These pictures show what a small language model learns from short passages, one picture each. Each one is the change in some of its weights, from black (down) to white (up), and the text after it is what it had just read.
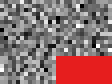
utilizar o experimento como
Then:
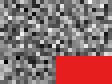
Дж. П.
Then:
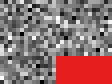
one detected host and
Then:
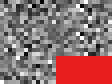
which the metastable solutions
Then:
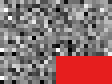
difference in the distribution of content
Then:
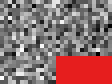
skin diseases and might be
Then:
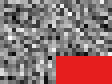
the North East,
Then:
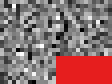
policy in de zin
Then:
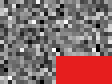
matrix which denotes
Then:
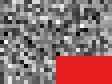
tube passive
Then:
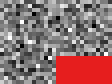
therefore not perfect,
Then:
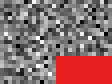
in previous and current experiments.
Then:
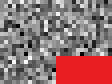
كلها لم
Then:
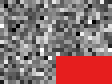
of a little
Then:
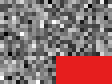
and continued on 3
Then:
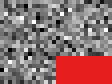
Asimismo, se
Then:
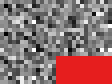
For the present work, the
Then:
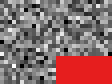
olishda muhim
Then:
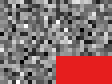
into free-space modes
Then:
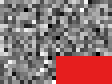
CDI cell, and
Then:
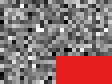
an unanimously
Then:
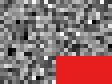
of the minimally
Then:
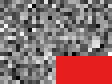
and on the results of the
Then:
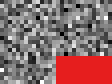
well as alluvial
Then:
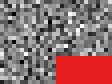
incentives for students
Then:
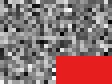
current pulse will
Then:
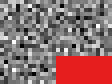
fitting required the correlation
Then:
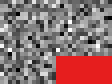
to show that there is no
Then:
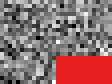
the determinants of
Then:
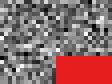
between birds and
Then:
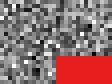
hydrodynamic deformation
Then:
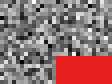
crescimento do sector
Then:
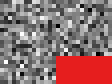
table are present in different
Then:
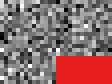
authors concern- ing
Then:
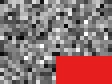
graph below (fig
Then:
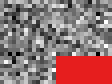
the scope of
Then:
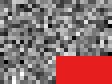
X . The leveling
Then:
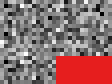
on the Cargo
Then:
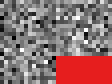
Average. This improvement
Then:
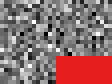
Here one may or may
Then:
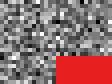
goat population stands at
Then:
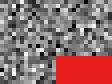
става отново
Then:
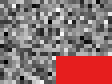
ve Terakki
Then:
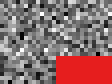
eigenvalues are shown
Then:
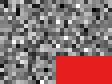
makes measurements on all
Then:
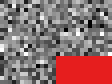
managing files, or
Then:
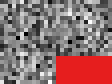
capaces de diseñar
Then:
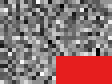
constant with a topological term
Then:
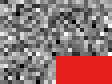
step, the algorithm first
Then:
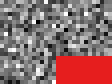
of measurements of observables in
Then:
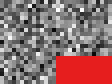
and IQC particles
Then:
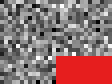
being uncontrolled
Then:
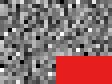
prior distributions forced
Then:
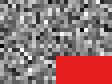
investigadora, las
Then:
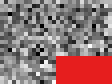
are essential to the
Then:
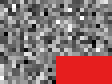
length is more than 30
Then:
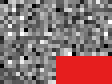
state, as observed in
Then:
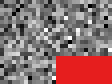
MPa Extracted
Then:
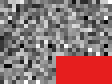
technology; Machine
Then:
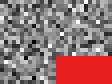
assessment criteria, performance
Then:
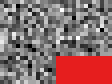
increases from 0.01\%
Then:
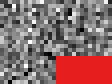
los asociados que
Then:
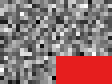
\end{tabular} }
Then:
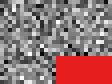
va vositalari,
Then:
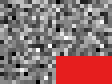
a finite dimensional vector
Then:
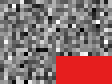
amplifying its impact and
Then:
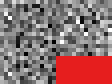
QIS3 combines
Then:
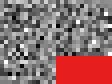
the quantum efficiency of
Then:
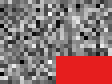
empreendedorismo social
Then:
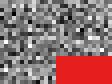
a primeira delas
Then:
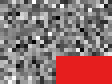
to lower frequencies.
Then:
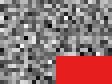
seed. If none
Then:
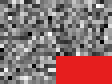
interatividade não está
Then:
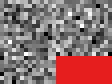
the interoperability among the
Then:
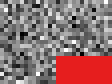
action $S_g$
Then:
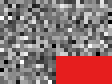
differences to be identified,
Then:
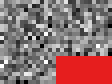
Finally, interviews with
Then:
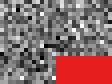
set of configurations which
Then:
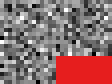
In this section, we consider
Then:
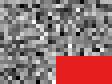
Obviously, the
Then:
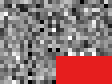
Es wird keine
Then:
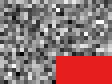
the standards of major funding
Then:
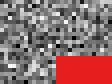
nodes within the finite
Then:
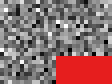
remains relatively fixed in
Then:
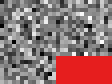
de Recursos
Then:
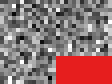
что является
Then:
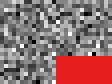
can be treated by the
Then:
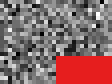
inconsistent with that
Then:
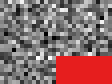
this uncommon pathology
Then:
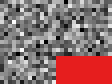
usuários, mas
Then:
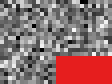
any prescribed frequency
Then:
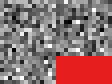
the environmental impacts of
